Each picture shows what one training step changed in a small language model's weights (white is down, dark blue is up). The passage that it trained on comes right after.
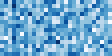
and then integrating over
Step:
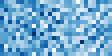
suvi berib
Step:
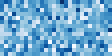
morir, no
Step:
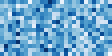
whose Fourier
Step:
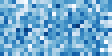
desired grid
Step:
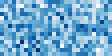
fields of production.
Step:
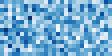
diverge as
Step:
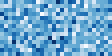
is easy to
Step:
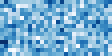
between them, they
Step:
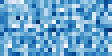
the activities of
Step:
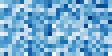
ЛПНП –
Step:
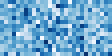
continuare sunt
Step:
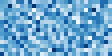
Yu. N.
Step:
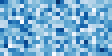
S content of the
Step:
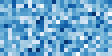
for School
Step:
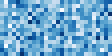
the qubit subspace
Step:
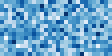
oqim emas,
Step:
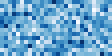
least a factor of
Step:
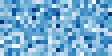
brillant à
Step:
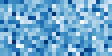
is a dimensionless
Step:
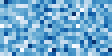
cluster at AEI
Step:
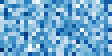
of contributing to
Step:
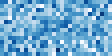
milieu de
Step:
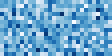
of water and local
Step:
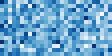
for asymptotically
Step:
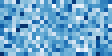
described in Sec.
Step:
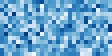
Comunicación en general
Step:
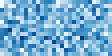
Paper I (and
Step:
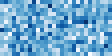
обителі на
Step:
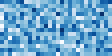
introduces an
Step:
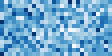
i.e.\ local
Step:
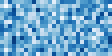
aan de hand van
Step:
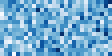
parameters reflect
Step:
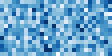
asosiy turga
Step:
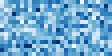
Guard of
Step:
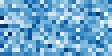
produtiva cada
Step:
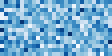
exchange contributions
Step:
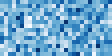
de digitalização
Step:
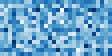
India is the
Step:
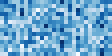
that, due to the
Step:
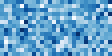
a esta discusión
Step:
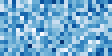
excitation was indeed
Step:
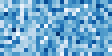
The core may not
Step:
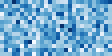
direct contact with
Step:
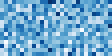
sources detected down
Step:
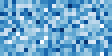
we make use of
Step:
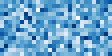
image. It is
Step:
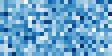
is showcased as
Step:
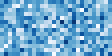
une espèce
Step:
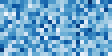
jamoasi bilan
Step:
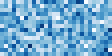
efficiency correction
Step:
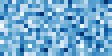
coupling capacitance
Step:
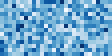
training is very small compared
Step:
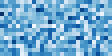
the Eastern
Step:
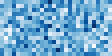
class $k$ also
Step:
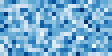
all three dimensions of
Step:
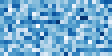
linearized equations would
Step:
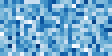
on the SHJ
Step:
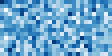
Mas, os
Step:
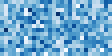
of work helps
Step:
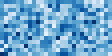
світі з
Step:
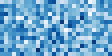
embedding generated with
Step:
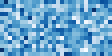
Note that, as
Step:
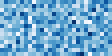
SVM or
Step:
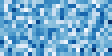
doping Fe
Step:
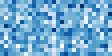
à ideia de
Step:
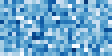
on the multiplex
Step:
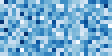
Даже в
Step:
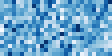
literatura em
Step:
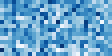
recall that a
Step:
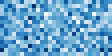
S. Yosh
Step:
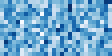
optimal modeling
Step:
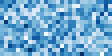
the receptive field
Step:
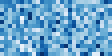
be described in a theory
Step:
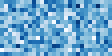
va ularni hal etish
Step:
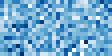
normalized characteristics
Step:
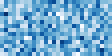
these features relative to the
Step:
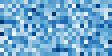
\quad & \quad
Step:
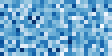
Ilmiy tadqiqot
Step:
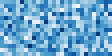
the muon spin
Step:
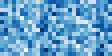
that in the normal
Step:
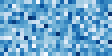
are recursively
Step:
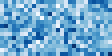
This innovative
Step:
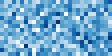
take into account
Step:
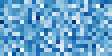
Journal: Global
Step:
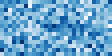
black hole solution
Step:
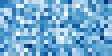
system of $M$
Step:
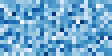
\eea From
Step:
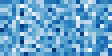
model, larger for the
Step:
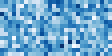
of the WD results
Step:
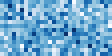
due porte,
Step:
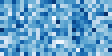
can jump to
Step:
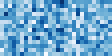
Indeed, it
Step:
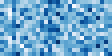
scalar field.
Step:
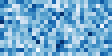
We employ a
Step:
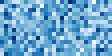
enhancing the
